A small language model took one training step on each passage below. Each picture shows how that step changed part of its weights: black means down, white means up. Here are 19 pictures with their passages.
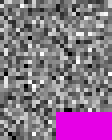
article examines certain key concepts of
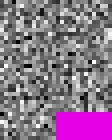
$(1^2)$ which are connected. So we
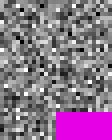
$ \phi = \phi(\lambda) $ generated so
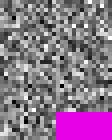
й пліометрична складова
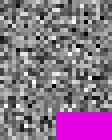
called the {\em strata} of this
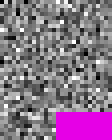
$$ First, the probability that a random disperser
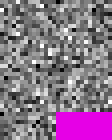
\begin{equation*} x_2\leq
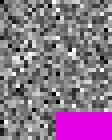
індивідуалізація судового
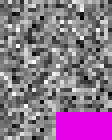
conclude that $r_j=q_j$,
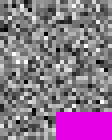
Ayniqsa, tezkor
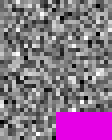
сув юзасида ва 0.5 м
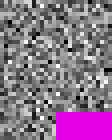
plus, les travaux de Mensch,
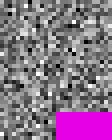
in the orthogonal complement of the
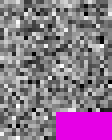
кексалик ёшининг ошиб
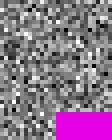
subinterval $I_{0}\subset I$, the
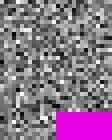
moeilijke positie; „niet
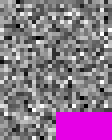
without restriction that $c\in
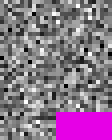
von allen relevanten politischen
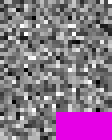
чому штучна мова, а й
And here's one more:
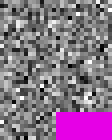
+\eta=\zeta. \end{aligned}
